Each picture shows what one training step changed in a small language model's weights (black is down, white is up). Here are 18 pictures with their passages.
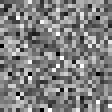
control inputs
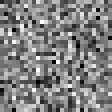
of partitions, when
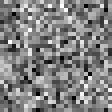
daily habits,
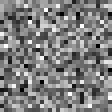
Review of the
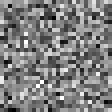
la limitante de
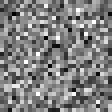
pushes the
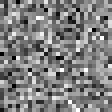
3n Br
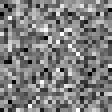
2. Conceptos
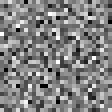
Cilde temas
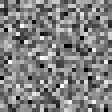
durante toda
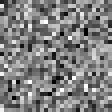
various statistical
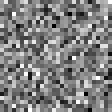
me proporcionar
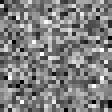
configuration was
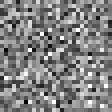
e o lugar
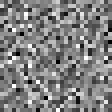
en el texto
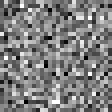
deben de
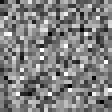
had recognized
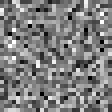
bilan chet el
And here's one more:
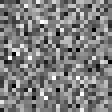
of shift.
